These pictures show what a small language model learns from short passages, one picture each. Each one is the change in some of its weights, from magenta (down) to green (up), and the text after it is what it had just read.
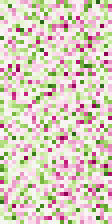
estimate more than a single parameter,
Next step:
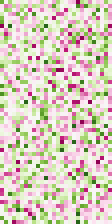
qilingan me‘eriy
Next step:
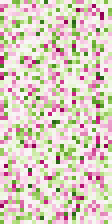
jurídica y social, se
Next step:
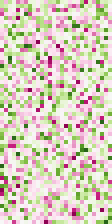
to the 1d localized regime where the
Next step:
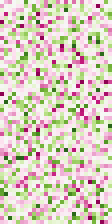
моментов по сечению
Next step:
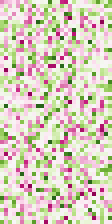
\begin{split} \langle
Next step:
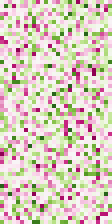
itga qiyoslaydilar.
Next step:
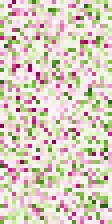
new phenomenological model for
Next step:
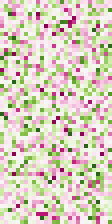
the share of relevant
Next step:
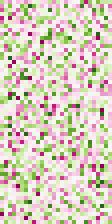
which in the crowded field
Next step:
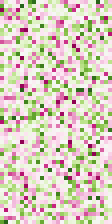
or PV map), as well as
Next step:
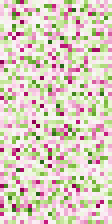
olumsuzluklar da
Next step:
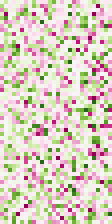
sehr froh. Ich
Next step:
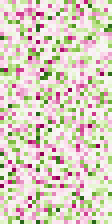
рождения призывается
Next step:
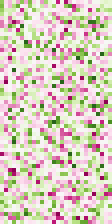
Malkov, Yu A. und
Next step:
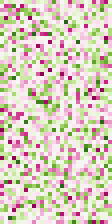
absorption in the sodium
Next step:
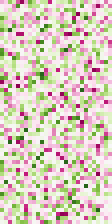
urf-odati, dini
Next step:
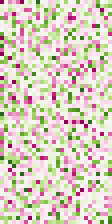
2\pi$ we obtain 1D
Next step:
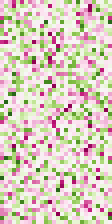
dentro de una pila de
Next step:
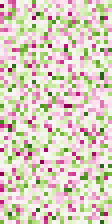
va homiladorlik hamda
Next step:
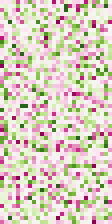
In summary, we have
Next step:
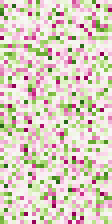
spin polarization of the valence
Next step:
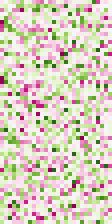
Alimov B.B. RISK
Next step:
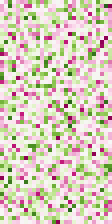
significantly to health
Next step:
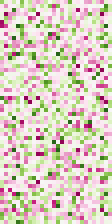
de uma plantação mas,
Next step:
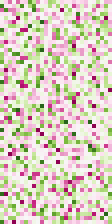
or (28)), the mean
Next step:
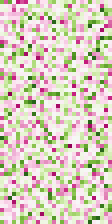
filled with plasma. The
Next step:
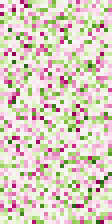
transversales confirment les effets
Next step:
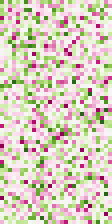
a la educación inclusiva
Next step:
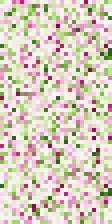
supports the validity of a
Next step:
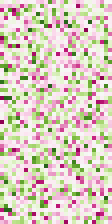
arguments, we need to
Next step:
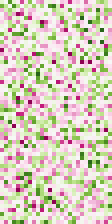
a violin plot /
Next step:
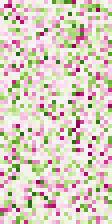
tensões nos pontos da
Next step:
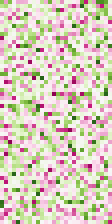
for the precise details).
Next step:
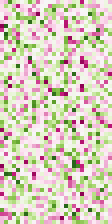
Dirac and Majorana
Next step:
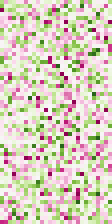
ini dikelola oleh
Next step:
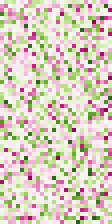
physical entities can be presented on
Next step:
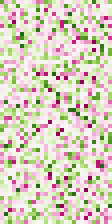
Fig. 2. A locality of
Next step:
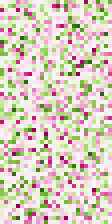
to scale conversation volume,
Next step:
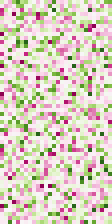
сорт пахтанинг
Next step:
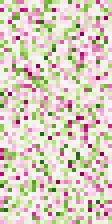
respond to disturbances.
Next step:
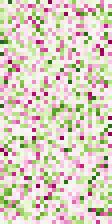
action which at the linearized level
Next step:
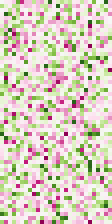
triggers and sequential star
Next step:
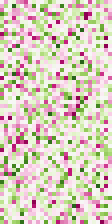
unperturbed algebraic
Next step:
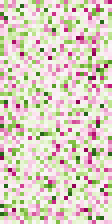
их употребления в
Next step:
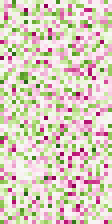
de la titulación que la
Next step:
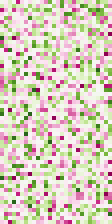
a site occupied by a
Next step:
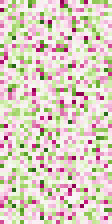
que diz respeito à saúde
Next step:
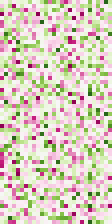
para uma emissora do interior
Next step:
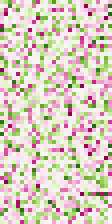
the models with lower intensities at
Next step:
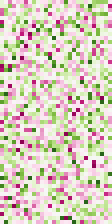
It has been proposed that the
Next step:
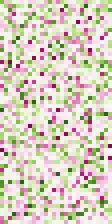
effect of transport mediators
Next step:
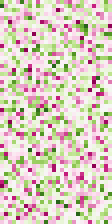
семейств, 72 рода
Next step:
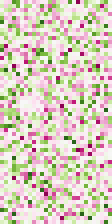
tabiiy faktorlar –
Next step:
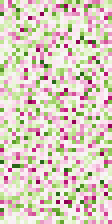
burchagida navbatchi
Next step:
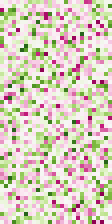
two pions, and one or three
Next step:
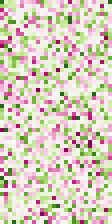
Woodruff Avenue,
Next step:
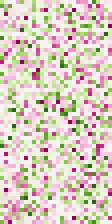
Ishikawa, R.
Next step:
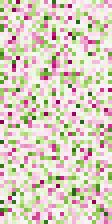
A {unified} calculation
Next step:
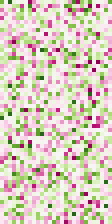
periodistas asuma un
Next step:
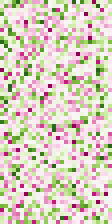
and the optimized hybridization
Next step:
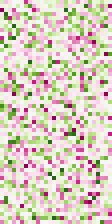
event shape variables.
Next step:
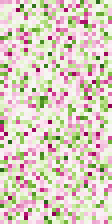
that $a$ is very small, this
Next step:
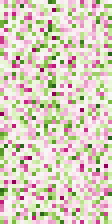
h} && \times \nonumber \\
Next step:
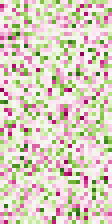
chiqib keta olishi,
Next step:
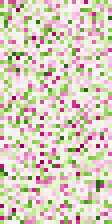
a function of the lattice size
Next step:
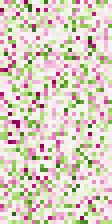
marcas hemos de
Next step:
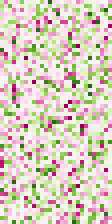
further impose a radial
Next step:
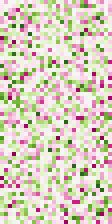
after reflection: on the
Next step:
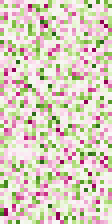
\Delta A_{\rm FB}
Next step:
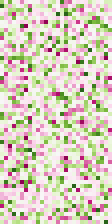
industri ini mencakup
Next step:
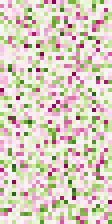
Gleichsetzung von
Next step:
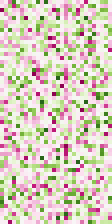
Zamonaviy korporativ
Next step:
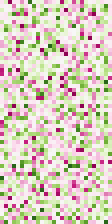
we extract sources and obtain their
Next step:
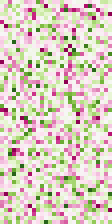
salida, si imposible
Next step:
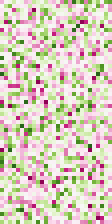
parameters can be related to the polarization
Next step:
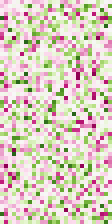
tadqiqotlar amalga
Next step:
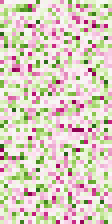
de libertate pe un termen
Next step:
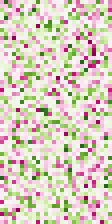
older adults: does it vary
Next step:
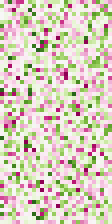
focused lately on the
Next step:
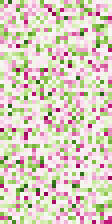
in the modern era and the main
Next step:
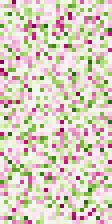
more fundamental question of
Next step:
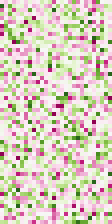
the free CdS NW was
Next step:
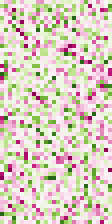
ta’minladi. 1.4.
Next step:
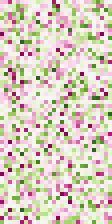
bo'lib o'sishlariga
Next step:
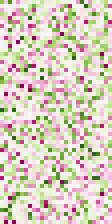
enabling people interaction
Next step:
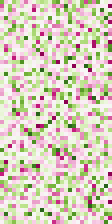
exchange information across users and
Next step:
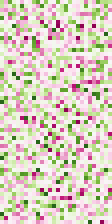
sensitivity threshold of the
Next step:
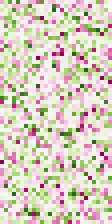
EoS. Its observation can
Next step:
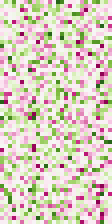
qushlarning xulqi.
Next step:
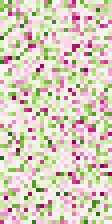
laser of two facilitated
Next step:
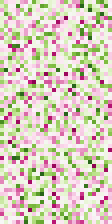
second peak is the difference in
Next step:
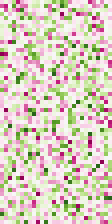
performance and service quality.
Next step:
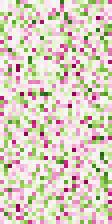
are more appropriate when using
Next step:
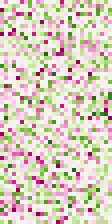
linked genes.
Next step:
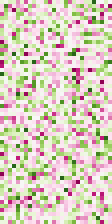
the $z$-axis. The
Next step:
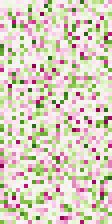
presents a linguistic study of
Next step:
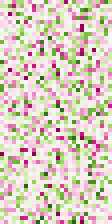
Elaborado pela autora
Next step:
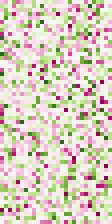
two-level system. We consider systems
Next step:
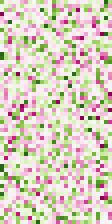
their dependence on the ratio
